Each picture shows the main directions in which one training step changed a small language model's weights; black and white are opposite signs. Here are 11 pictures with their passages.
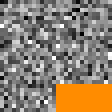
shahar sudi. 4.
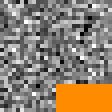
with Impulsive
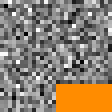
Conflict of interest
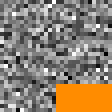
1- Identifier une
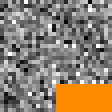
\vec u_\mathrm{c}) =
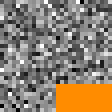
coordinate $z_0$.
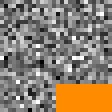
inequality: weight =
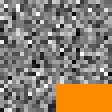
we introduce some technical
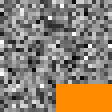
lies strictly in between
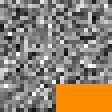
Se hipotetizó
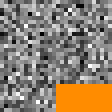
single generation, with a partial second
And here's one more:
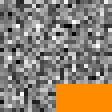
the fluctuations. From the
